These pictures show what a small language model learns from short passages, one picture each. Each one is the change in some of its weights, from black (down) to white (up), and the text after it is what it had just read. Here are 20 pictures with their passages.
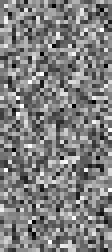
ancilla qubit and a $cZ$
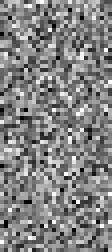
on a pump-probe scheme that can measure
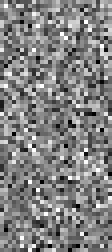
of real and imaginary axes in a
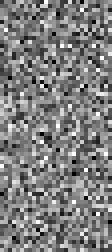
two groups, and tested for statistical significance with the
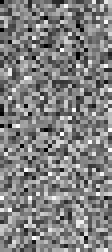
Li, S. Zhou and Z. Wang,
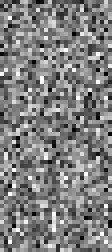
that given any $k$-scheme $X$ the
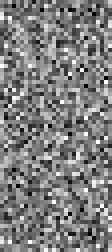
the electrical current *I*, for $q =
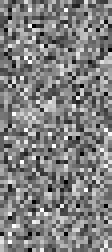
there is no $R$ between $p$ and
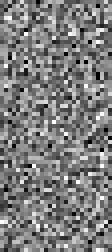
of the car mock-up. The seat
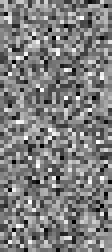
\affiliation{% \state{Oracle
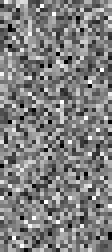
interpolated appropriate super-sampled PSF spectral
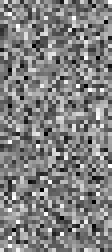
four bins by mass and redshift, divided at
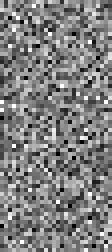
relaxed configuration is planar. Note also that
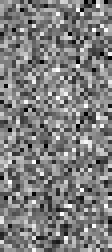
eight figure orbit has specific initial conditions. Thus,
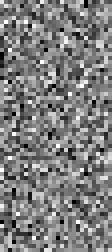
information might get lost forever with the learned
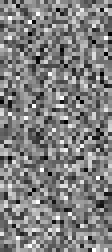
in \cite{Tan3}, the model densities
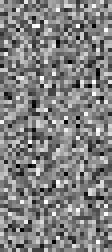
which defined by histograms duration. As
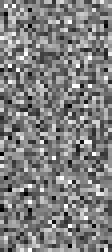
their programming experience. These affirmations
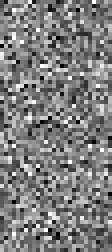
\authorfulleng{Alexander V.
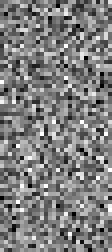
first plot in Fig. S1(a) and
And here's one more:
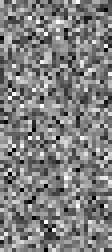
symmetry & no\\ \cline{2-4}
